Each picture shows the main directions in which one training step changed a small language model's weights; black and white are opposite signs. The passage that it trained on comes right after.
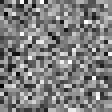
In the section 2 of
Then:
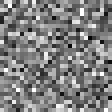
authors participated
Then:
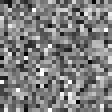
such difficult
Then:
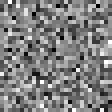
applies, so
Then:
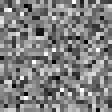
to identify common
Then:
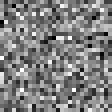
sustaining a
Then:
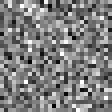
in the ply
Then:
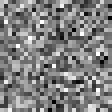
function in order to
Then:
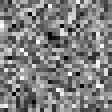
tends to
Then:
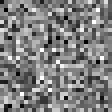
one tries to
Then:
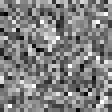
standard Greek
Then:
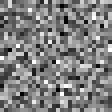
the other, as
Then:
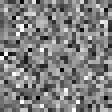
by Bai,
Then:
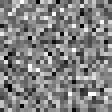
a presheaf
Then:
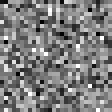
tangent vector to
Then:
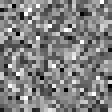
sense of
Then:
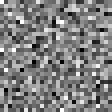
originated from
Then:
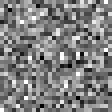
then turn to
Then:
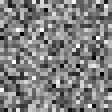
have none to
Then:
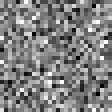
will lift to
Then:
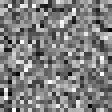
main result of this
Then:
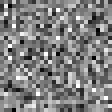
this multiplication is
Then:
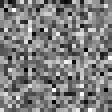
draft of the
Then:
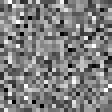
a repelling
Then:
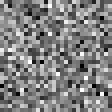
and in the process
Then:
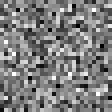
be distinct
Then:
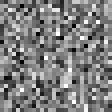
Numerous control
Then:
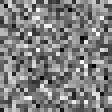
is a total
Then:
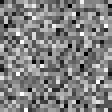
included in the
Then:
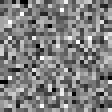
employment and
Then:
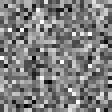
is bounded by
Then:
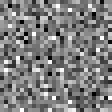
an interpretation
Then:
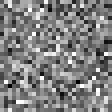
in order to obtain
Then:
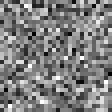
to obtain random
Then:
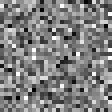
particular place.
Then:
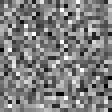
mention that the
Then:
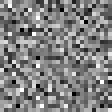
inclusions and
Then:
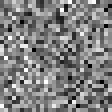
introduces model
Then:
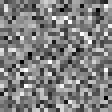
utilizes a
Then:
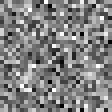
dual to the
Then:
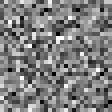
centering implies
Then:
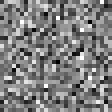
the repetitive
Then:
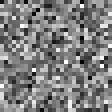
dice coefficient
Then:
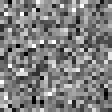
samples (Chen
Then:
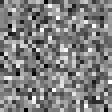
\] with the
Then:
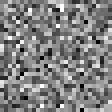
Histological observation
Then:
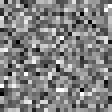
service as described
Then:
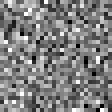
in both cases the
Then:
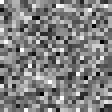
aspects as
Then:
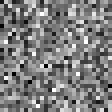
using the modern
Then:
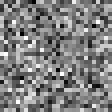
students need to be
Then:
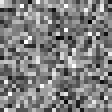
Step 4: If
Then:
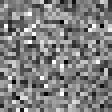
dx \leq
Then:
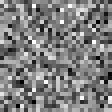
forms, and
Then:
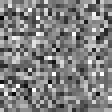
the major
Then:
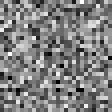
especially to
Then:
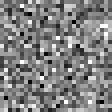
Email :
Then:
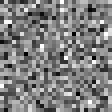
enjoy complete
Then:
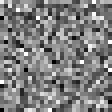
the solution. In such
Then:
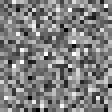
an integer set
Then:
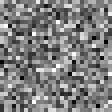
he attended a
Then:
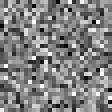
has been great
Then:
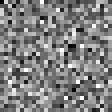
\cong \O
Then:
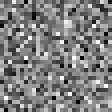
Below we
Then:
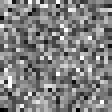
for employing
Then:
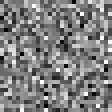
not have a significant
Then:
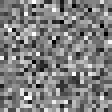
e^{2 \tilde
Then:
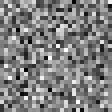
method and the expected
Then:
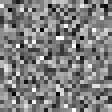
[21] that the
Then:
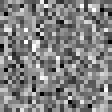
we adopted the
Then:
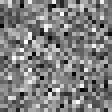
of the vertex set
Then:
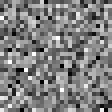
the update,
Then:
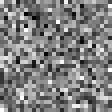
carried out in
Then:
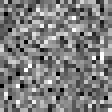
of colonies
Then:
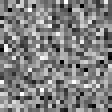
data received
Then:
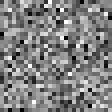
CSP, then
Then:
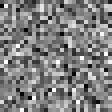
particular, the representation
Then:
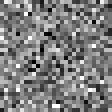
of computational algebraic
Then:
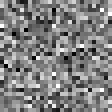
each patient type
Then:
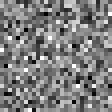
targeted value
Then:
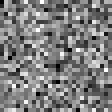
there is some element
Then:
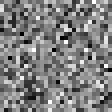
that would need to be
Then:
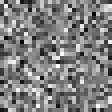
highly specific for
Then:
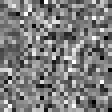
of $T$ other
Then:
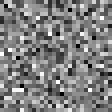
and a prime
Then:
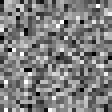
further enriched
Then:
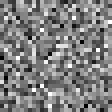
green colour
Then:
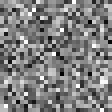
needs. An
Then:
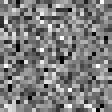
level in first second and
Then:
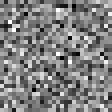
Let $\Delta$ be
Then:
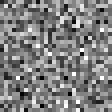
curves and the other
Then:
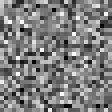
colon cancer
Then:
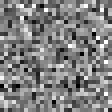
understand the long
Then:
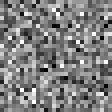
challenging than
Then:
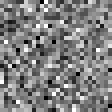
benefit from
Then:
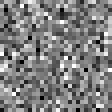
Many results are
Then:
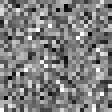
surface with polarization
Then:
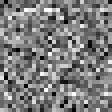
derived equivalent
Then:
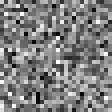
cattle were
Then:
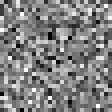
six species
